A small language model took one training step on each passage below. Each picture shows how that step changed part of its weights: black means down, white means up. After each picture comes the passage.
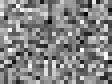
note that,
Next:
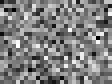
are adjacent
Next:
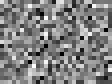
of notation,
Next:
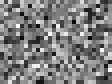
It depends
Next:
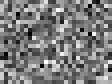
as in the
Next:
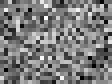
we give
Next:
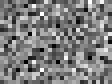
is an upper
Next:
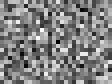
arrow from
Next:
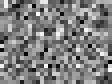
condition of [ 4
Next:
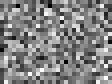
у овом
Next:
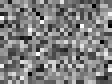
controlar la
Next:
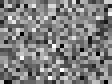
что тот
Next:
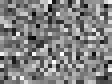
ca = bd
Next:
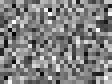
Z$. We
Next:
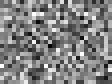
dos HC
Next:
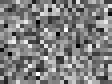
and natural
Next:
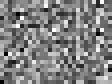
graph coloring
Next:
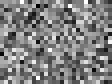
group representation
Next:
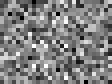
{\sl data
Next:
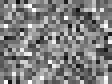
relação que o
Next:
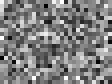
the probability
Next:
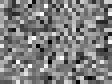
showed that every
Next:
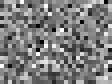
the notation of
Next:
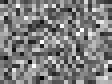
is equivalent to
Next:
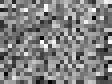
follows easily
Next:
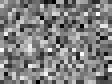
equal to each
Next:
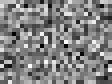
deduce that
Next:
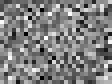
Let us now
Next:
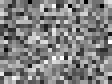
we use the following
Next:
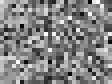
indicate that
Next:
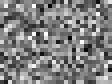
a unique solution
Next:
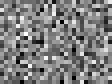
la *s*
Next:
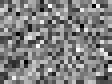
particles over a
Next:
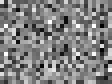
la classe
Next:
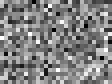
- Isa,
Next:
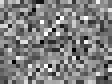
M \leq
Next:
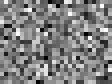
Thus, for
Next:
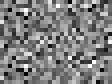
There exists a
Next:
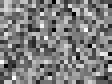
models (see
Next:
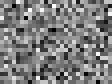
$ \overline{
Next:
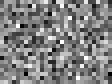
subset of)
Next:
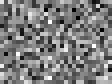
driver of
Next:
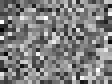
o a la
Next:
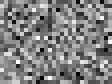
In this section we
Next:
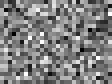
we obtain the
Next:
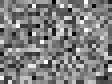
a set of points
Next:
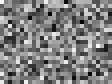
0 degan
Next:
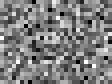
how to
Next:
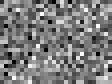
values at any
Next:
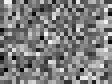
da je
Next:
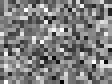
the bounds on
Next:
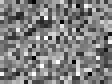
Now formula
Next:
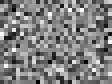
distributions. The
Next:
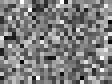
have the representation
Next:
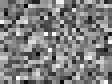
to one of the
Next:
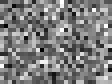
the method based
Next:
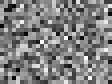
graph with an
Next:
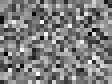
in small
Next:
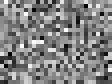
en cursos
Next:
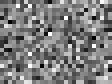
e formas
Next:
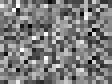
in order to
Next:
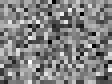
loss of
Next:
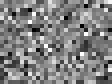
даних і
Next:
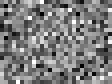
$\infty$ or
